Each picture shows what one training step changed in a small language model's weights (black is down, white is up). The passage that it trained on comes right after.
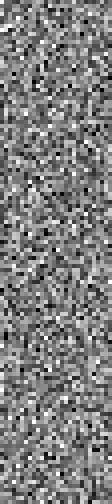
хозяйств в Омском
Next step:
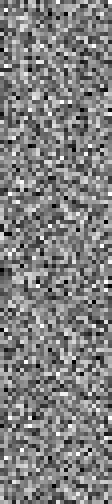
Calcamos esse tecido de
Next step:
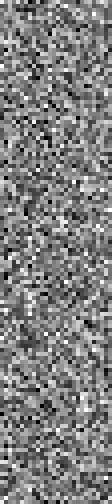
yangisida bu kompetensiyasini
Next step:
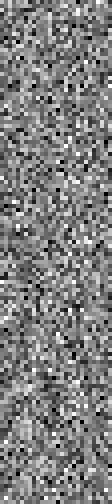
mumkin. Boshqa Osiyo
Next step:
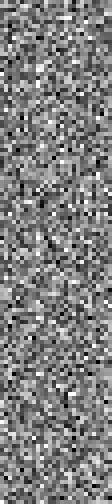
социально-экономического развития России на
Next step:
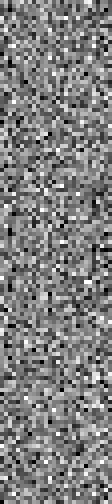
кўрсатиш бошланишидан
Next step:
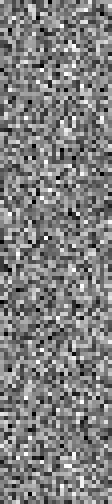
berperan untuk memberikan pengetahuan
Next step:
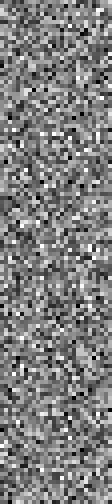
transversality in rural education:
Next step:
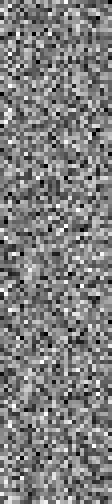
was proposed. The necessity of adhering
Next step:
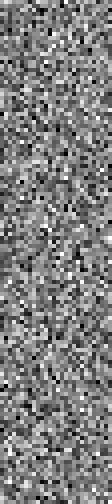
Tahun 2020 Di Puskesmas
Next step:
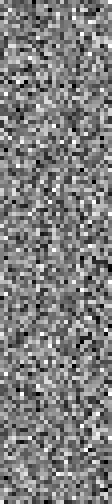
Ўзбек халқининг
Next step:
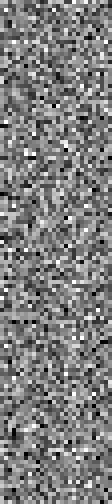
Universidad de Barcelona-
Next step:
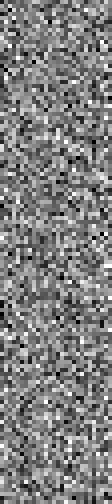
advancement opportunities
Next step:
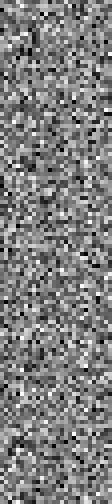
storia e antropologia*, in
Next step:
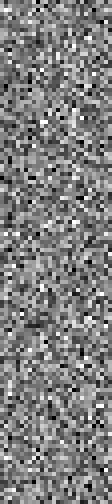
proprietário do Ever Given,
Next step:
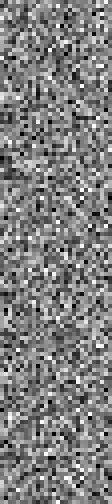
Cho‘zilishga doir
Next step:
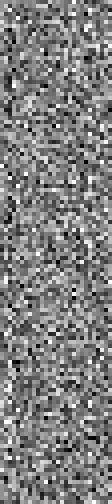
implementado la siguiente colección de
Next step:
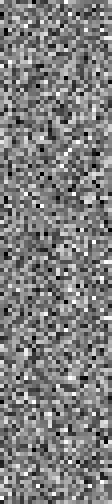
competências e estratégias de
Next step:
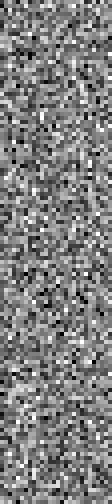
Si pensi, ad esempio, al
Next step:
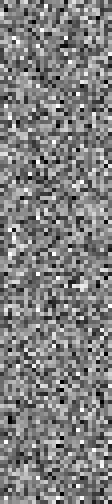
üsullarından, təlimin
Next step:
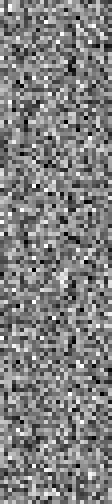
«ЗЛАТО ОЛІЯ»,
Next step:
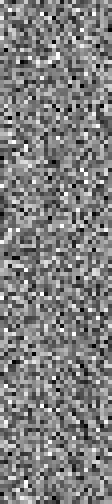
O'zbekiston Respublikasi Vazirlar
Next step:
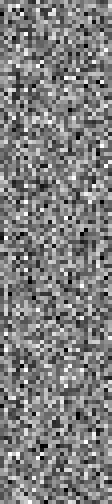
das vias existentes que atendem à
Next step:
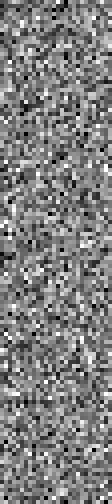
nisbatan metafara shaklida
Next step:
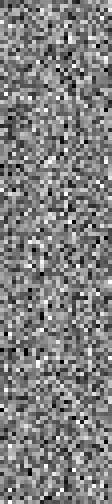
[15]. 3. Формування професійної
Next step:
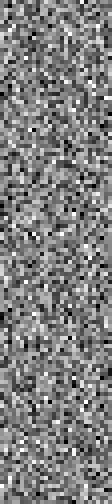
bdurasulovich Y. S.,
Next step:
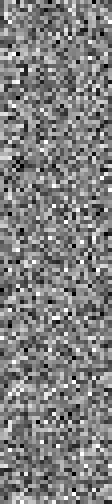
sanoatini rivojlantirishdagi ta‘siri
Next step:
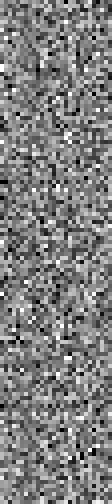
молодые люди, в основном в
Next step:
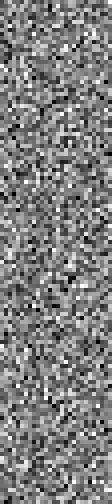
regulamentação dessas novas
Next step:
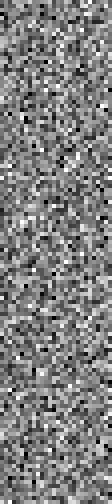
razie nie można byłoby
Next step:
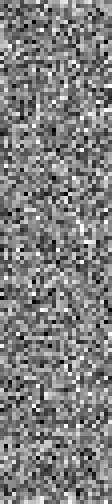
ko'tarishga xizmat qiladi.
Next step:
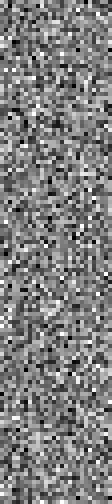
seio da sociedade”. Logo, os
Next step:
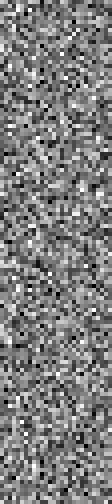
menyugukan tamu. Tidak
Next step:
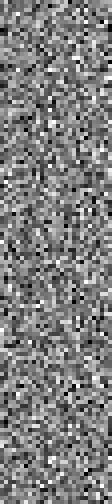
неподалеку от того
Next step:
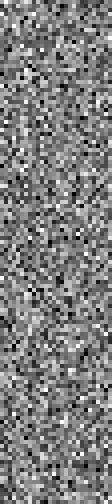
pessoas em processo de exclusão
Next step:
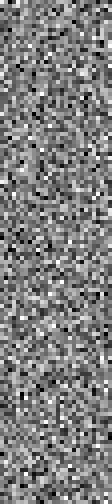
крестовой намотки, которые
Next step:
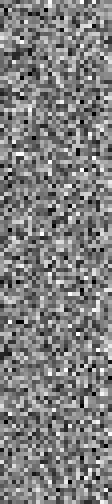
Diário Oficial da União:
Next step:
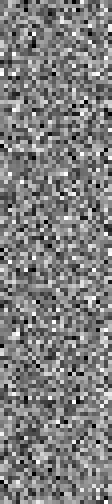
ovozda aytmoq harflarning
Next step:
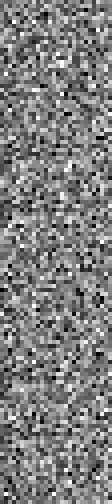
Prinzip 15 Tabelle 4:
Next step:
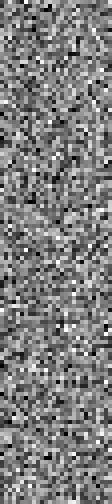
que todos saibam como jogar
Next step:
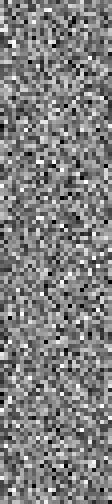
son contexte international et qu'elle donne
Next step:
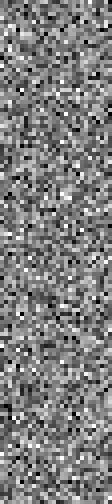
a variable structure and external
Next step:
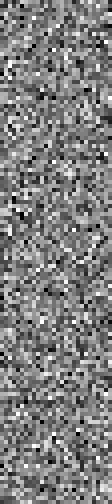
mm aniqlikda o'lchash
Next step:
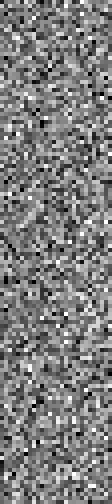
лечения физических и психических
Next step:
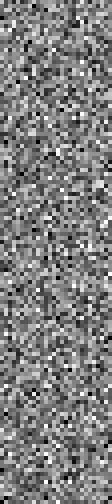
xira tusli va yaxshi
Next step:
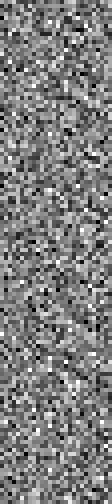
publicações e formas de se apresentar o
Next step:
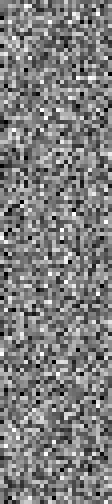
mal o incómodo/a. 5 1
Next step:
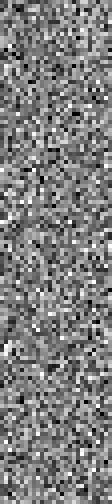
va tog'ri anglamoq uchun
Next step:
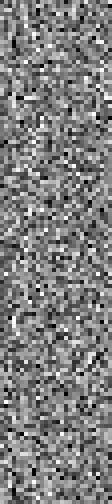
el alcance y la vigencia de los
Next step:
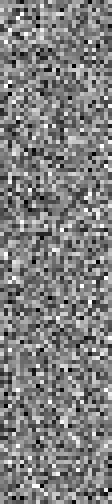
durante la prueba, ya que se
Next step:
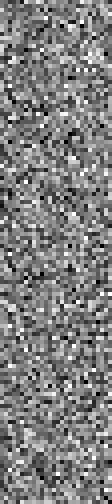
olish zarurligini ko'rsatadi
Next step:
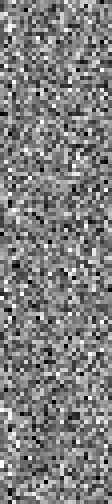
lo que en el primer contacto con
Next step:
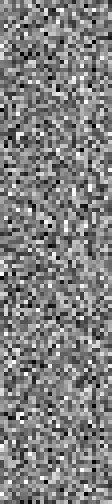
langkah-langkah kerja
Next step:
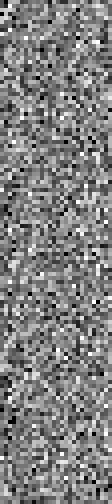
mos qaror qabul qila
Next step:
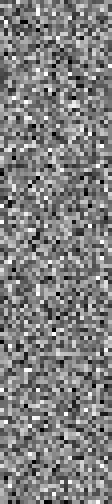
що дозволяє враховувати
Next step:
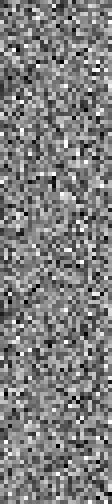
va Agrobank (50,5
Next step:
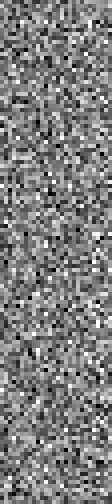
частини глобального процесу
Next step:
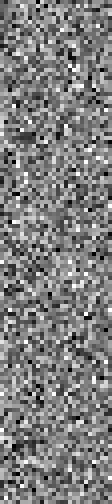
par la méthode des Moindres
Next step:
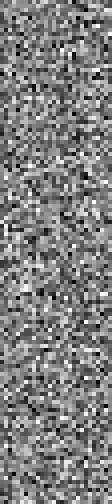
age groups, we note that
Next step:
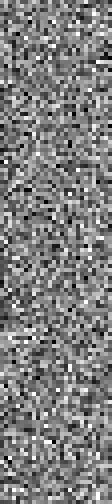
Olomouc]. - Hroneš
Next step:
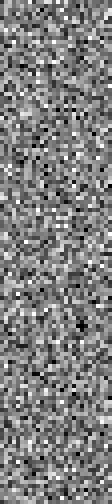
authentication, as well as the
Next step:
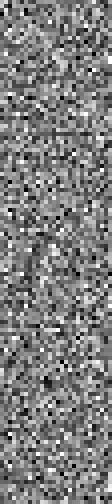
almağa o qədər
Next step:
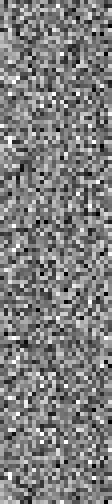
por semana resultaram redução na perda
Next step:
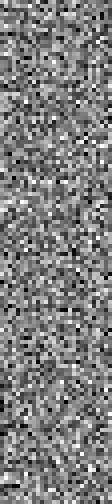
e rigoroso possível: os
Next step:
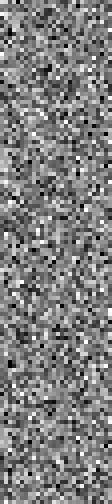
ekspluatatsion barqarorligi
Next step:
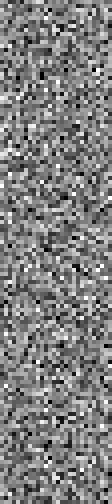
o‘zgarishlariga erishish
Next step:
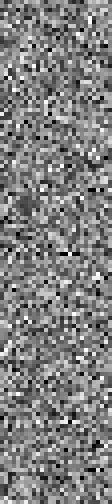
bo'lishi mumkin: tuzilgan,
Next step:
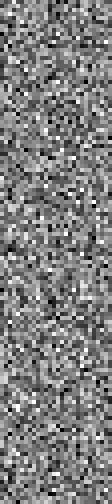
tahlil qilish baholay olish,
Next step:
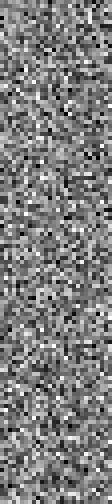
es un recurso pedagógico innovador
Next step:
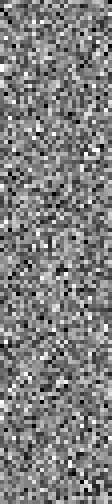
37]. Варто зазначити,
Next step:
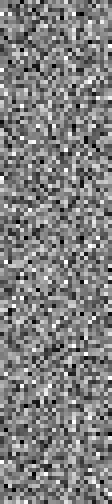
В.Ю. Основные риски
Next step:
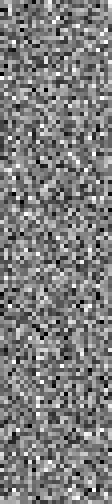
de la transmisión de conocimiento cultural
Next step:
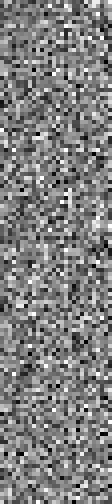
планирование развития туризма и
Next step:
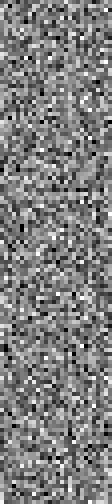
настоящей статье фактическая
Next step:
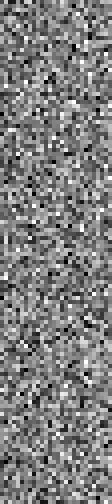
pública das organizações. São Paulo:
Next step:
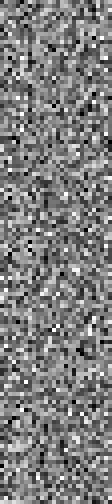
na bu/ufsc. : um estudo
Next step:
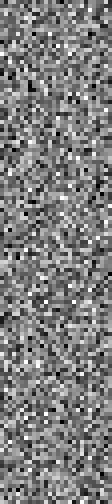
comuns em monitoramento ambiental; e os
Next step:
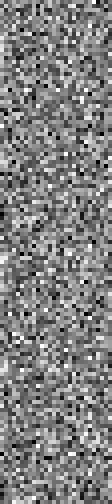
Barlow C. Digital
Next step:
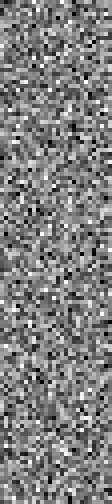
l'heure des choix,
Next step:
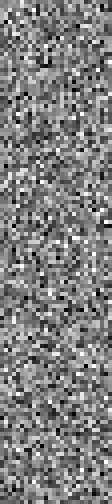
bo'lmagan chora"ni
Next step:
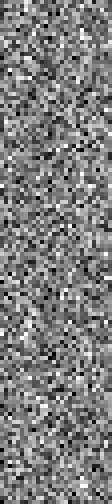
hanya digunakan terhadap pengungsi
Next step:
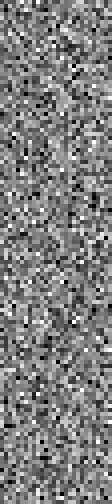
enseignants spécialisés
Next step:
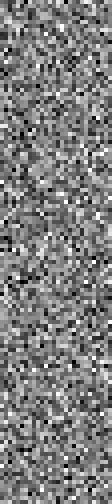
The administrative structure of the
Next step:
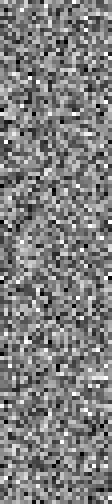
havendo a promulgação, dois
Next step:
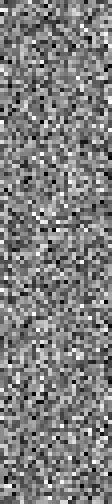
скатерти печали» и
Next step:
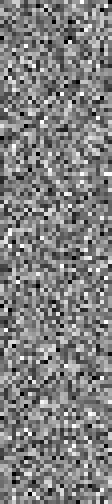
darajada bo'lishi lozim.
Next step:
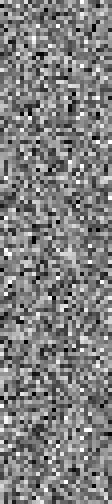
Düzeyi Alt Boyutları
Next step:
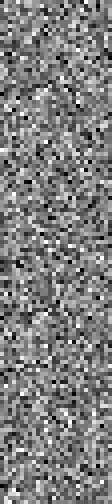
wurden Landschaft und
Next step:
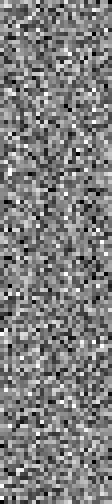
undang-undang No. 5 tahun
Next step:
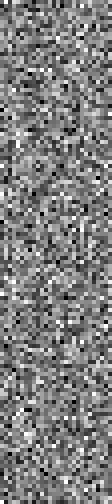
possui uma volumetria variada,
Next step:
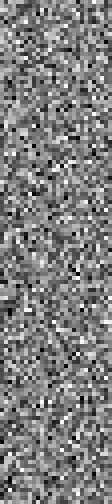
umumiy sog'lig'ini
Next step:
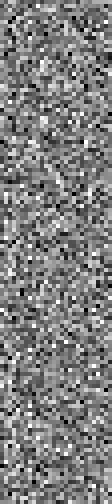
com que foi configurado, para o
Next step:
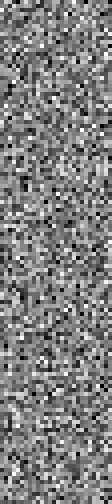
romanları, poeziyalıq
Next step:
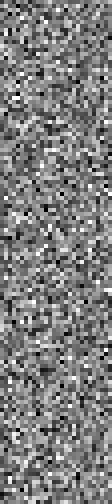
acesse com o seu CPF, caso
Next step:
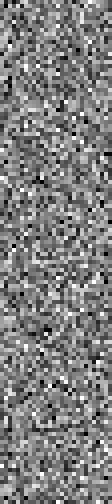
aniqlash, jinoyatlarni tez
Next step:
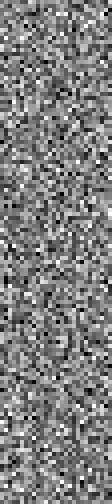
взрослых МВД Республики
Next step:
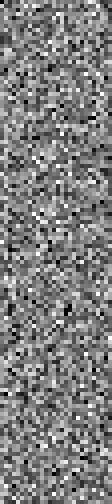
сглаживании доходного
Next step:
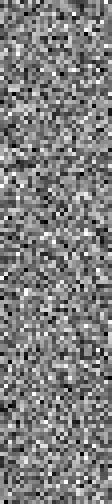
S. (1983). The Process of
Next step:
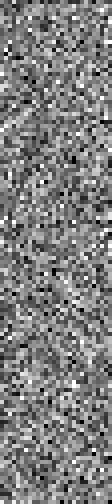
diametri noma'lum deb
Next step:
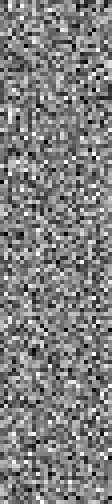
más a sí mismos y una vez
